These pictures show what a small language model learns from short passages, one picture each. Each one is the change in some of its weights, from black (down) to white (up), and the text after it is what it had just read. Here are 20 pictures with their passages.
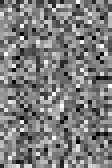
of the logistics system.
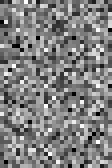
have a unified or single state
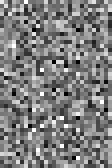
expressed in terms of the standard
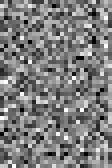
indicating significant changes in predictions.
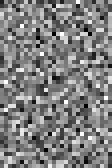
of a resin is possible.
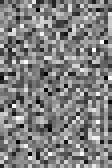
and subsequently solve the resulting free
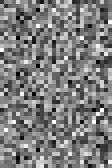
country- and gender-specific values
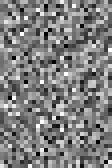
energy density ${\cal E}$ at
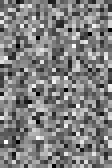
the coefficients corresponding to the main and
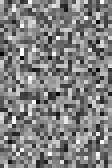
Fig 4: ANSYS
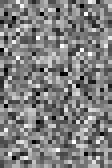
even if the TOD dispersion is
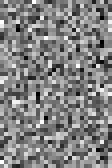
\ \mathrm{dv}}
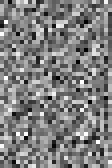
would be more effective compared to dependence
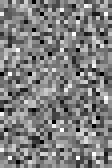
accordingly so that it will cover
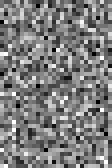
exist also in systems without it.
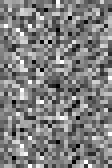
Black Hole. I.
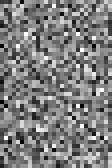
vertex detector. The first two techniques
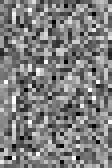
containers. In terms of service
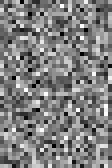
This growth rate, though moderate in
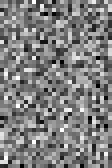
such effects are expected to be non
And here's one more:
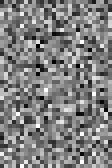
of students with third class is the
